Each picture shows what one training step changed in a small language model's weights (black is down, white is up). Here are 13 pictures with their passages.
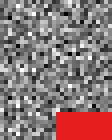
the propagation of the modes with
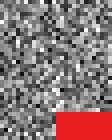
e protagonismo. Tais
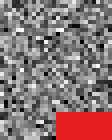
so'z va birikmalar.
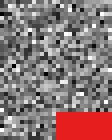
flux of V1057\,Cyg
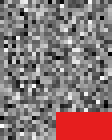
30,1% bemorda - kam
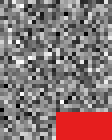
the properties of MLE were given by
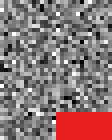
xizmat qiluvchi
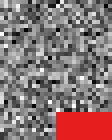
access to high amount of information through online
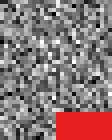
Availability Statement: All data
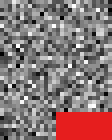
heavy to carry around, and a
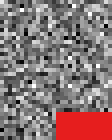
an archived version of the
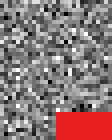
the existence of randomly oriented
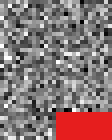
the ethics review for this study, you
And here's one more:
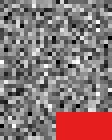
on Communication Design. He
